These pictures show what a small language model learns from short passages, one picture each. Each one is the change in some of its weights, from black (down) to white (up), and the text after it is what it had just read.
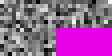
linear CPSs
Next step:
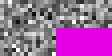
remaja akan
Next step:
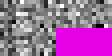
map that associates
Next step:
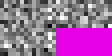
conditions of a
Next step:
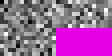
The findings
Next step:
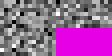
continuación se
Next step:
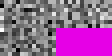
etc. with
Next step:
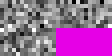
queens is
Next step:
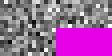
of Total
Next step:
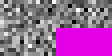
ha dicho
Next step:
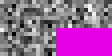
this paper generalize
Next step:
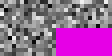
patient presents
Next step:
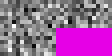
case, when
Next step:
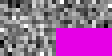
the boiling
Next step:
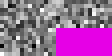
in order to study
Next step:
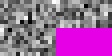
Records in
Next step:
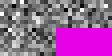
provide patient
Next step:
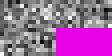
bu acı.
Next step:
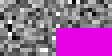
leading to
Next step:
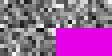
In summary
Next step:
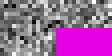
or the state
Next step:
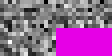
by Fig.
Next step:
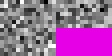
result was obtained from
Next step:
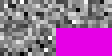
be found at
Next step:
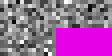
is due to its
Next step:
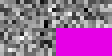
sering kali
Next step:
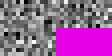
medical systems,
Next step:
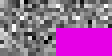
structure, speed
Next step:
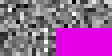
surfaces were the
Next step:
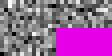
between the fault
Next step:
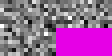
\\ \noindent In
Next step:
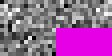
in reliable
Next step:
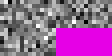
to cause
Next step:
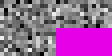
diversidad para
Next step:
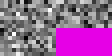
proposed system
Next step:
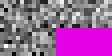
variables in the data
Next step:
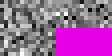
and $K$
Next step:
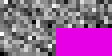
the calculation of
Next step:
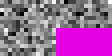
an electrically
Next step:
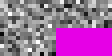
the metric that is
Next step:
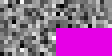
is the same for
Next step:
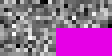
vector (all
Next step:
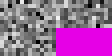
is difficult
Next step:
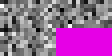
validity, all
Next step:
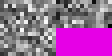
(1) shows
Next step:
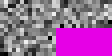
an implicit function
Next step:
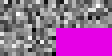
for spatial
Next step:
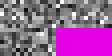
mechanical tests
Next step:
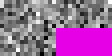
Our main
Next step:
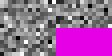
& \hspace
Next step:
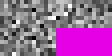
following are equivalent
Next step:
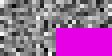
iteration and
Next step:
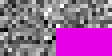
e neri
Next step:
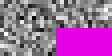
of body
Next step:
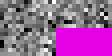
\item If
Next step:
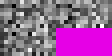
see that the
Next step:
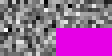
for his reading
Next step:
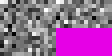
considering the
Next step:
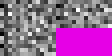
що в
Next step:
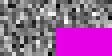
in this case.
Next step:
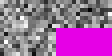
geometry of
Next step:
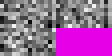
\hline &
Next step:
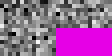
tools for many more
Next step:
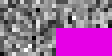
the identity and
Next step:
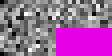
resaltar el
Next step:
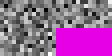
is trivial,
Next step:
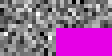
la nature
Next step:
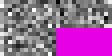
– Kerala
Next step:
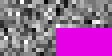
can facilitate
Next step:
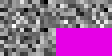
process converges
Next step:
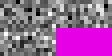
sociales de la
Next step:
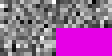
L$ and
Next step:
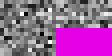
a democratic
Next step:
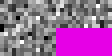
solar cell
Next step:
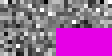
to solve in
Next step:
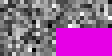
the non-linear
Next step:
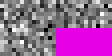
$ satisfy the
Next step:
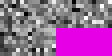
help us on the
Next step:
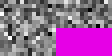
patients according to
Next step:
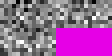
theory, group
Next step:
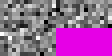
pune probleme
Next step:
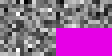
capacity \( K
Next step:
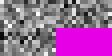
listed in
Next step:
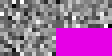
provide support and also
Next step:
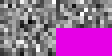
N}$ under the
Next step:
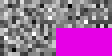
of this paper is
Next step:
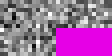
from a compact set
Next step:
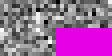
morir a
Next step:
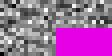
now contain some
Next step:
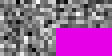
à Vida
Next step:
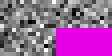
From what
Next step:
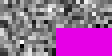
of course
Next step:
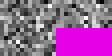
manure, a
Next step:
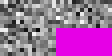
also an important area
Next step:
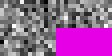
path. We will
